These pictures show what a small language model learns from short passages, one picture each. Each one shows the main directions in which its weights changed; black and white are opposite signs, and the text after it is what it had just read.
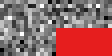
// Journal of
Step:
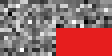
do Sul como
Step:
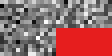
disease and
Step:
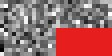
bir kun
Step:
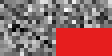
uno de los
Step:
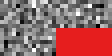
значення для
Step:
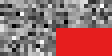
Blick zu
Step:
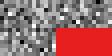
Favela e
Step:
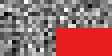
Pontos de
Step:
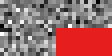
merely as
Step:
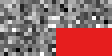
precoce para
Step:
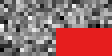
informado que a
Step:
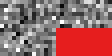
ishlar va
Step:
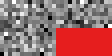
ham qofiya
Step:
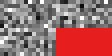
study of
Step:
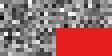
e intereses
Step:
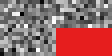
o ensino
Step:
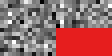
akan dasar
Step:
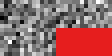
Ainda que
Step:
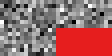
of Early
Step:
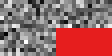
образ з
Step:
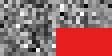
только к
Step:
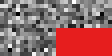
un plan
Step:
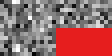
education 9
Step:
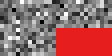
digamos lo
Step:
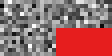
Hussin et
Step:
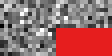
г. был
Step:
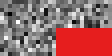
and forming a
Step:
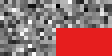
plomo y
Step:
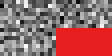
hij -
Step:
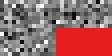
dans la mesure
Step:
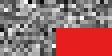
e as de
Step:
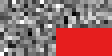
kitob bilan
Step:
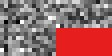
va samarali
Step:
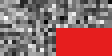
Pías -
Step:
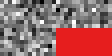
op basis
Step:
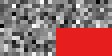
atau pada
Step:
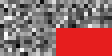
durante la
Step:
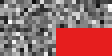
Bastos &
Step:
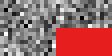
o solo e
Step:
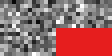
isso muito
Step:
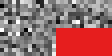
le contexte
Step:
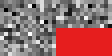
e parto
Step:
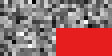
visual y
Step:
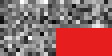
del logos
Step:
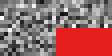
e non
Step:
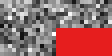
it means
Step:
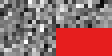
у природі
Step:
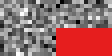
и пр.
